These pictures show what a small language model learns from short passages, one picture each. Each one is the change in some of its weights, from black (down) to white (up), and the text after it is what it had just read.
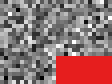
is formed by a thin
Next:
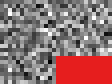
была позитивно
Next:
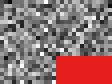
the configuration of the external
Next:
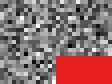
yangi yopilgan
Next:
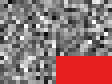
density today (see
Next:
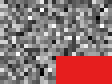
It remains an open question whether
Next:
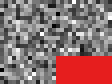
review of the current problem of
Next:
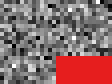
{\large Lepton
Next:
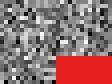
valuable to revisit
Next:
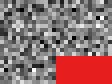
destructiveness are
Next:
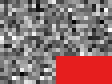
Vertiefung im
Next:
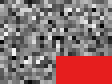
higher redshifts
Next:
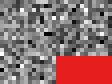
curve. (Upper
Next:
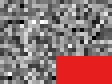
apply to the job and
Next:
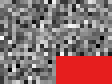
Santiago de
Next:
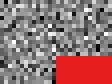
governance structures, regular
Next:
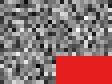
in the city of
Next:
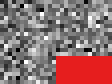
seperti sumber
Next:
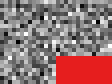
for a field marker.
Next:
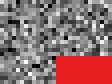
This article discusses the origin
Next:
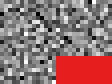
one computed on the average state
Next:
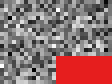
mining rules. The
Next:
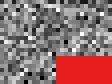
inferred disk cut-off
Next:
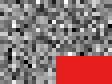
permitindo que o
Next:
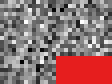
data-driven choice of
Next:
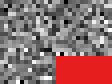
when using % compsoc
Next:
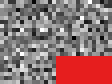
are specific to this model.
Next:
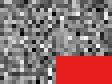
В условиях
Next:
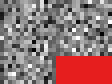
substrate, typically being
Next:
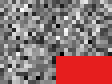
free-fall time of
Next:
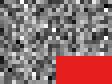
\end{figure} In
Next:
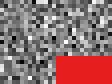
is surjective. Since
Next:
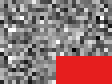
Wie auch bei der
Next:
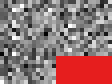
через реку
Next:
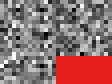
(dashed red) are
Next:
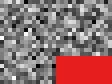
amplification of small differences in
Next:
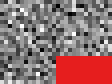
small values, and so it
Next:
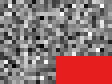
be depicted as
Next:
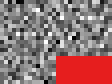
our best estimates in Table
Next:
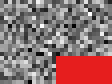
the massive particles produce a simple
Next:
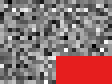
Pattern Growth
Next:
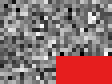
of reference summaries. The
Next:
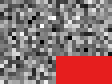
Ecuador, periodo
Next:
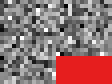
(Face ID)
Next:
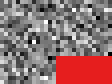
distintas situações
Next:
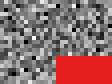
laborales e informarles
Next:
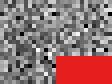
институты не в
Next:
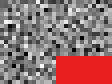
durch die Integration
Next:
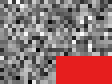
integrations for the spectral functions
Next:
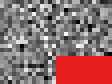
grow without bound. But
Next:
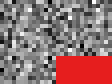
score}. The significance
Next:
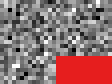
This method can be extended for
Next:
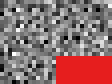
Shishido, *et
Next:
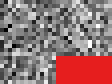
SMP bunches allow
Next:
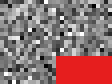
of p-orbital
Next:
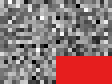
within 2 decoding steps.
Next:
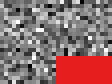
între blocurile
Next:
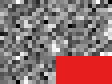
muhim tarmoqlaridan
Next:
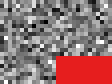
va pragmatik,
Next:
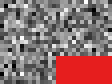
of the mutual information.
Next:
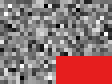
and $N_{\rm
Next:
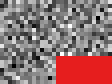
de P dans les grains
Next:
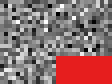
can actually do useful work
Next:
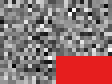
methods and their implementations,
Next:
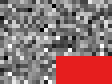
RF classifier &
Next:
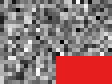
created by a term which
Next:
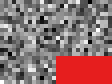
chambers only provide discrete
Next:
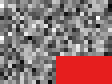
bugungi kunda
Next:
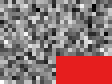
the flow velocity of a
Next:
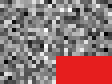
by \name{} and
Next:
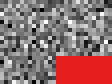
model fits are presented and
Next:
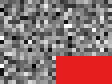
al. Optimization
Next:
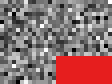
es zu verstehen
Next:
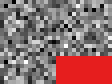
of the repulsive branch
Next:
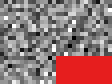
X-ray emission,
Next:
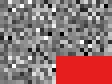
стану також можна
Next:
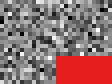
liquid surface entropy deficit
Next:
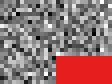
the critic networks) is
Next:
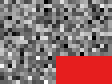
distinguishable. For
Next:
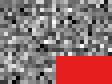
di Theodor van
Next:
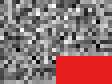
symbols. c)
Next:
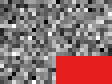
o 'biografía'
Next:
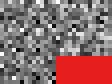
two short phases of high mass
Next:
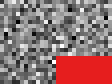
bilan emotsional
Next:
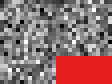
to note, given the dependence
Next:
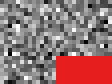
4: Target de
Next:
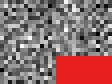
Educação chega aos
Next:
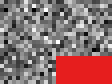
Poynting vector and
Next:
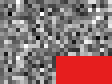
applying apodization in the
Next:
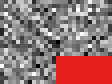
the main text. This property
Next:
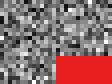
bits. On the other
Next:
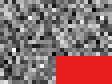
in the intensity with decreasing
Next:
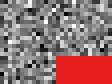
the symptoms
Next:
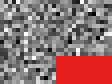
to the latter scheme, where
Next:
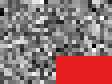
the atomic condensate.
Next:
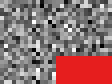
na transmissão da
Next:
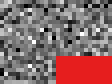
higher temperatures ($\gtrsim
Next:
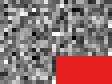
bilan bog‘liq.
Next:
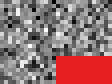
where the intermediate particle is a
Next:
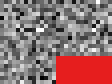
orbital period, i runs
